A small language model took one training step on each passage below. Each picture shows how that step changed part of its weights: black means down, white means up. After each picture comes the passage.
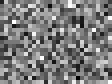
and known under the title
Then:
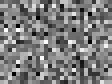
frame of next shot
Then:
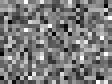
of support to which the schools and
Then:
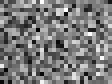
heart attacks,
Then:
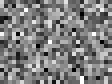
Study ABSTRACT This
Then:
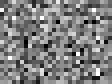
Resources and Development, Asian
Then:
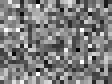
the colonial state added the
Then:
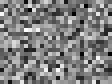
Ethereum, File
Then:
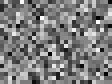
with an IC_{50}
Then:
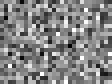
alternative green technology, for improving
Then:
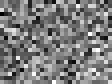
the presence of a thick external
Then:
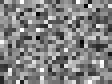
Exploitation activities aim to
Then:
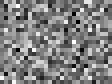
transient structural analysis of fan
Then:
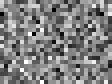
focused livelihood training
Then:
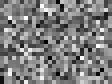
there better respond to our problem,
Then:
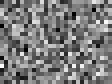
are recruited, and
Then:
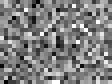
A suitable choice of the
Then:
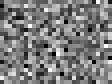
Discussion Paper
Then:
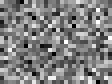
Production Act was
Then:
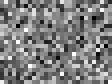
P_α . We can
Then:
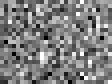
household food insecurity in the
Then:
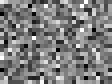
= Sample size - N =
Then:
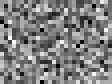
From the statement above, we
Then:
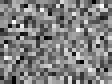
evaluate and create, this process was
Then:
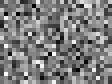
have to compete with their previous
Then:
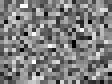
than one year of mental hospital
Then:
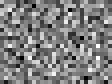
platforms to more traditional ways of
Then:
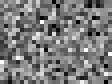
an ILS 6.2
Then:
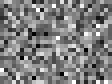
education) 2 = High education
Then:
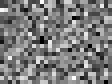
process. Another technique tries
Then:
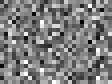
30m x 50m is applied
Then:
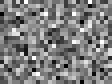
and Canada have
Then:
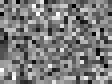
revised on 26
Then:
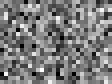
mutations occurred during
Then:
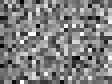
basic competencies of the subjects
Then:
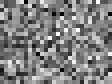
workers and outreach through
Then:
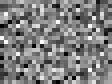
for parents, teachers and
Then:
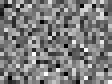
section, we derive the error
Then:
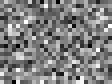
as extensive documentation, can
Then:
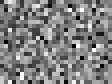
that fluctuations in the
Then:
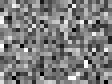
problems. Its key objective is
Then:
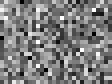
ham ushbu
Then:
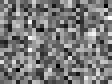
of human anatomy and
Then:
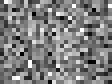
my model today. The University
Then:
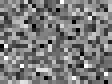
came.’ b. No
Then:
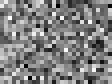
TRY (11 March
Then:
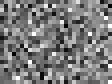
presented in the first column.
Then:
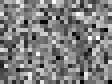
benign neoplastic
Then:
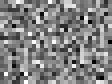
from continuing their schooling and
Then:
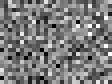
Jonny Huck is
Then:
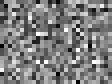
moderation process using algorithms to
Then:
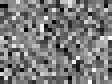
the set of all primes in
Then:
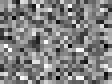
– одну
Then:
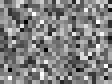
a complex series of physical and chemical
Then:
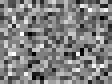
Business Management and Economics,
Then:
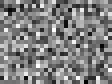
Shallal Abbas
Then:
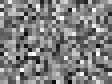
algebraic setting
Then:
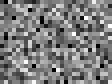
weight lodged in individual
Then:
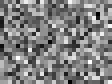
while guiding the researcher to improving
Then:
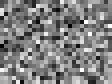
[24], studied the quality of
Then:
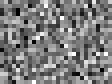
presentations and museum education
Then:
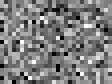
in the brewer's
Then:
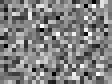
funding gaps, equipment
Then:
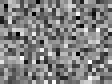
changing from one system to
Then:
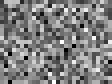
a result, in order to
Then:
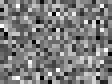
much interest worldwide. The
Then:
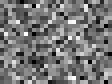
studies. References 1.
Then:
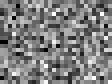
fiber ; a.
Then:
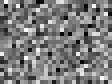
prepared composites were found to be
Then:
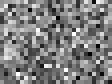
we need: A- Proper
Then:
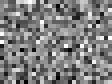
band more intense than both
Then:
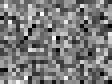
Documents WP 10
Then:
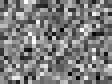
us to be divided,
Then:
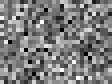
estimated by Soxhelt method
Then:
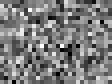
been tackled from many different
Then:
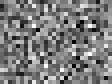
cellular structure of rigid
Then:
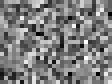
assets effectively so that it
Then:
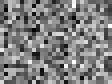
exergy evaluation, contributing to
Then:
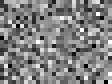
was treated with ammonium
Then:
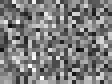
directions and/or
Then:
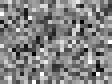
The skin is a complex and
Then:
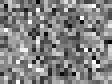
beneficial outcome for its
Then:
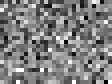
inter-site communications with
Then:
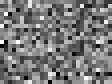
1. Thus, each image will
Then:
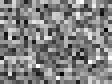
why to waste time and
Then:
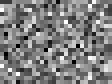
revealed the AGP has a
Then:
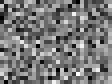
then after complete drying of the
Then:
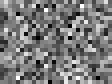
the following: - Systemic:
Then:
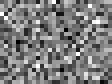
okay to write
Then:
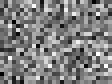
provide a powerful means of current
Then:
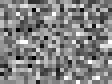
regional disaggregation variables
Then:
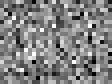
particular attention especially at meal
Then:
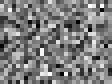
although acceptable, can still
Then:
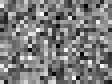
Background: This study has
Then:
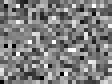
descriptive strategies. In
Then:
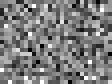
Notes. New record for the
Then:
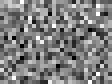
people move from rural areas
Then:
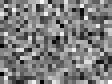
It is not necessary to visit
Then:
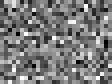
the specimens. Additionally, two
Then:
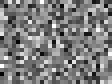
automatically associated with the
